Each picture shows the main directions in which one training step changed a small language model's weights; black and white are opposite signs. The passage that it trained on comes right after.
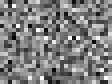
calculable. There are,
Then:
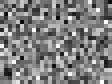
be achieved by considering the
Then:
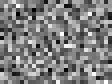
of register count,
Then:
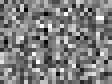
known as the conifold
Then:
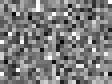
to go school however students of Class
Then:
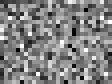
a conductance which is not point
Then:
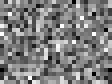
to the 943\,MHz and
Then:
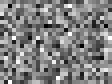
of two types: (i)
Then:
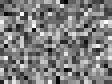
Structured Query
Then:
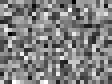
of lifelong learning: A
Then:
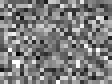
come to one's senses,
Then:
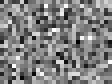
kooperatsiyasi, ishlab
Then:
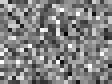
was supported by the European
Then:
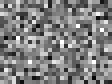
N., Roller P.,
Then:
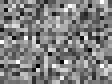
crucial; vendors may
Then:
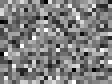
from the equations $$\langle \delta
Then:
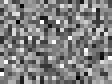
leading effects of relativity by
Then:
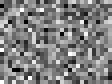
\mathbf{H}_t =
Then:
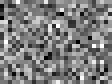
cadre du programme « La
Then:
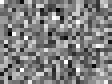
the different thickness of Al layer
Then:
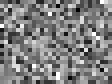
cu lichidarea
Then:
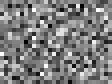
race, or vice
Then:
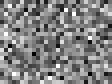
ghost and the transverse
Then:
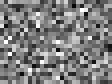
[92]. Figure 4 presents the
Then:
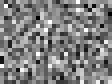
actual data and the NXB
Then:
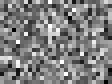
error range, the spectrum being calculated using
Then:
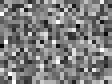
neighbors in the
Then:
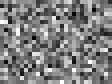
\sqrt{(\varepsilon^2 +
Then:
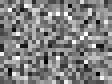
noise figure produces a best fit
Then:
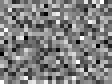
Topological quivers.
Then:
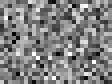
specific coordinates with which to
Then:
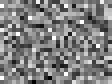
Checkl. Ind.
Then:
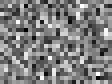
error correction, the data rates
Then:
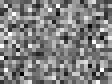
ARTS. 21 A
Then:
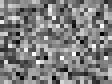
and reduce unnecessary
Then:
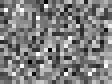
beam. The beam then
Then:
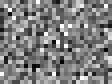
the willingness for early ASD
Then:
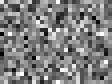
yuqori darajada
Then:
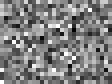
modules and tests grows,
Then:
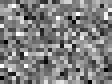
Venturi cita la
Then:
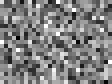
evaluate the resilience of our
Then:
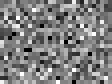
have neither contraction nor
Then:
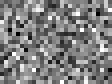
Then one can readily obtain the
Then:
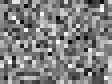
by low temperature molecular beam
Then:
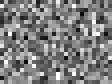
the required function can be approached
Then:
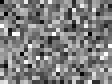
lowest impact. Overall,
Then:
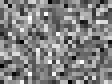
Clearly, every simple flow is
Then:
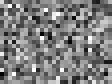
dynamical capture events tend to
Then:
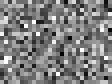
V is the volume of the
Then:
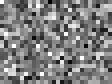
the quoted paper. The first
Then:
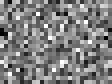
elements of the circuit in the right
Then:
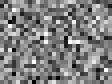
suas práticas
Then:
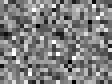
great performance. Each layer's
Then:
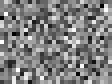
contrato quando uma das partes
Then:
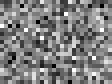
ko'z bilan ko'rib
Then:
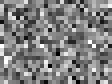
value of $b$ -- may
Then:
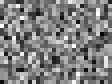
same quantity for the control
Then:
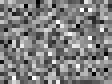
like wastewater treatment and
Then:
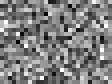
and B.~S.~Zou,
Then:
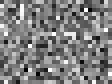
percolation, but this was
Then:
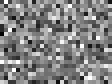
III and IV.
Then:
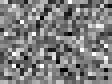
in the joints. It also
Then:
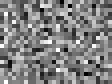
space gravitational wave
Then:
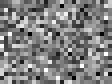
ambientes online de
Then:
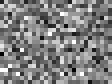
talabgorlarni oshiradi
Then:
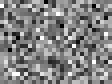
satisfactory considering the corresponding
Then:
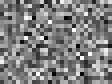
User Interfaces,
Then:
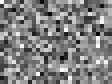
mashqlar amalga
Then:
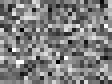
ve a sí mismo.
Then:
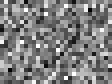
які притаманні й
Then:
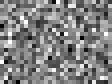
to the present. Although it was
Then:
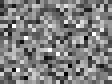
Texto: Iunaira
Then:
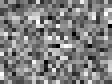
(a branch of
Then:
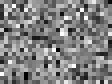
may yield future improvement of these
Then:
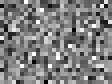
qilmadi, sezmedi.
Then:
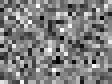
constraints and that the above constraints
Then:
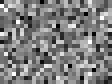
fully discretized
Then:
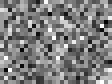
and meeting the increase in
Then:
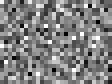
the ways of improving
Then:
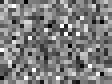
Алматы: Ана
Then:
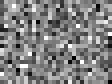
The authors are grateful to
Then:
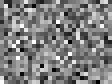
Response of NERICA
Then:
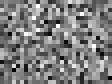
updates in derived code back
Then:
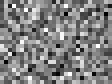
could help to understand the issue more
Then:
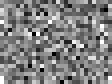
% \bibitem{brs}
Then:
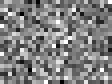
ten rankings of
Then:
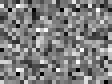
trend is predicted to
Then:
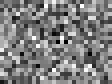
addresses all stability issues
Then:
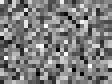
results and the drafting of
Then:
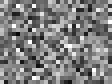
I don't know
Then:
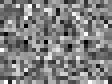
\in \mathbb{Z}$,
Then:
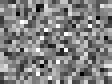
24 Pemecutan akan
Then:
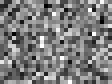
beginning of the 20th
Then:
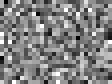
design criterion was the
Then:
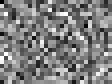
regime in a fragmented
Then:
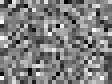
average of a run consisting of 5
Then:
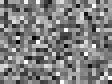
шарти сифатида
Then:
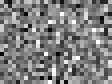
discussion, i.e., the
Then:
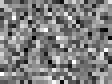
by studying the surface flux
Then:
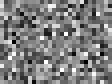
fit well with the primitive cell band
